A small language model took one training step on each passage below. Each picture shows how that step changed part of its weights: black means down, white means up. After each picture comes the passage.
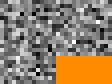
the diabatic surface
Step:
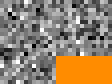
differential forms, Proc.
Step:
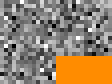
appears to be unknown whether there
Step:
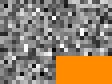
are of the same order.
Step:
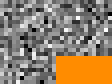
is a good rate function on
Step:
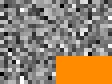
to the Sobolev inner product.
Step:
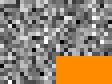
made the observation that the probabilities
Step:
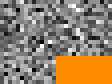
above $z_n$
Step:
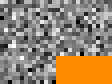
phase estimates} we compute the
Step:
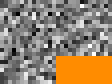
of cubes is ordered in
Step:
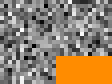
nondegenerate map. In order
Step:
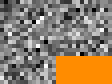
Fix $j$ for
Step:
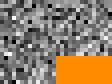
is only well-defined up
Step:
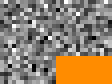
any field $k$, a
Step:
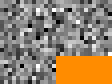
imaginary root of the
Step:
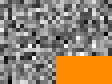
triangular tiling}
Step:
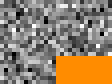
(Recall that an independent
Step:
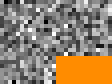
point the fibers of the map
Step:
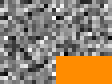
efficient alternative to implicit methods for
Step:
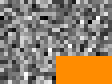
$\alpha$ of the product
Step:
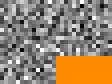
error covariance matrix and we use
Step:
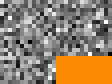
and it then follows that the
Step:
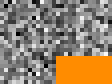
of the unit interval,
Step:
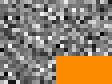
The Boltzmann equation
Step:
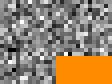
Laplacian in the square,
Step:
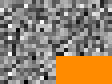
problems. Many of the
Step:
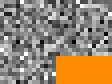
would be the same as in
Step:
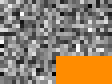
\end{align} where
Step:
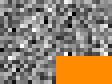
is also a version of the
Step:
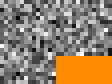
right by a certain element of
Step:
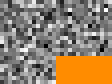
below are meet-prime in
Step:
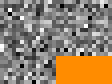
mathematical career.
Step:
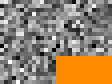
$$ \overline{W}
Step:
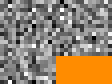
proved, in the late
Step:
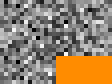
In the case of holomorphic
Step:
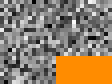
univalent domain in
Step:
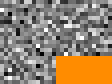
reasonable conditions, discussed the
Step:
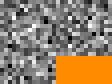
(constant) value coincides with
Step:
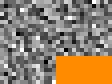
to the full PDE dynamics,
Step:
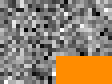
zero outside $Q$. We
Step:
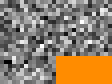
$V_d$ and
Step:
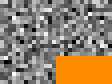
split $\nabla ' :
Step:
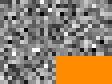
that for all $j$,
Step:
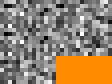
of the previous sections.
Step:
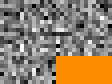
\end{equation} If
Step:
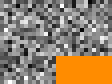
N-Y$ over
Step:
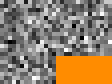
for all $1\le
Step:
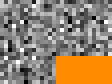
pseudo-Anosov functor
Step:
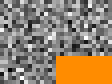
combined with a post-process
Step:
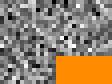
each $x$. b)
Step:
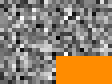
At first, we use the
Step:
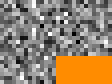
case, partition inequalities were treated
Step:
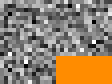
the Lemma hold. Without
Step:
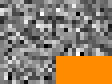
smooth plane quintic of
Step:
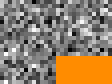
and has geometrically connected
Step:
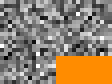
the fiber over each point is
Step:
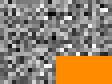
exact algorithms and greedy approach
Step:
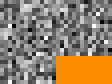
CPU time of the previously
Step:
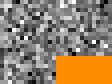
powerful than ECDL
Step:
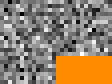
In this way, we can
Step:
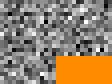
developments has been
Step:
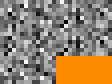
Comm. Math.
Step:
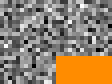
is the set of fixed points
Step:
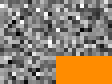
unperturbed case.
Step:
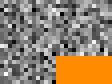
that is the set of all
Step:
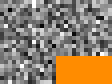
the finiteness of
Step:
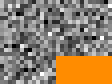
start for polynomial factorization by
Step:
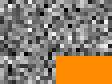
kernels but we do not have
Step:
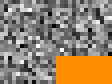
asymmetric branches joining
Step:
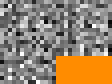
center of mass of the top
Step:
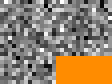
D. Integrator D
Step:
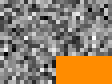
$\mathbf{A}$ un
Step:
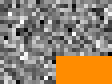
it will be clear, the
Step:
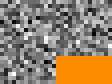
over the field of two elements
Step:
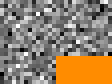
graph and popular communication
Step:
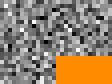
the vertex-orientation,
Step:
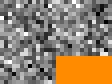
better than its nonmonotone
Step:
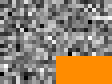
with Linear Convergence}}
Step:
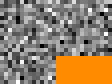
with these multiplicities that a
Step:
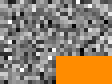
be viewed as a cubic generalization
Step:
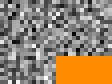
the product i in the period
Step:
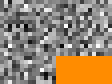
capability of the proposed
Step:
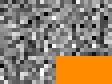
universal property it induces a morphism
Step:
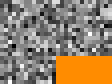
since there are diffeomorphisms of
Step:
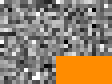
\times \sO_N
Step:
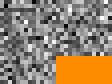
for the points at which we
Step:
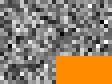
$f$ for which
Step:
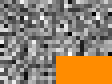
\bigskip \centerline{\sl
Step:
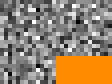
component is *trivial* if
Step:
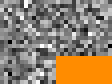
the proof is complete.
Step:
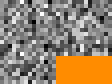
co-commutativity of
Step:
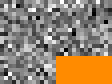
and the theory concerning closed minimal
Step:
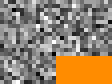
$$ Again, we will suppose
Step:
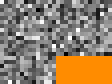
by negation we get the
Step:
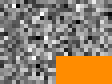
for the storage of
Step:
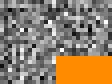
map will have two branches
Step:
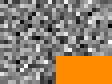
_1)$ provides a
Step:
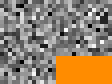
the fact that, even in
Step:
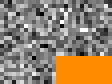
$\epsilon$. Note that this
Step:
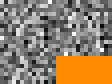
a natural equivalence relation $
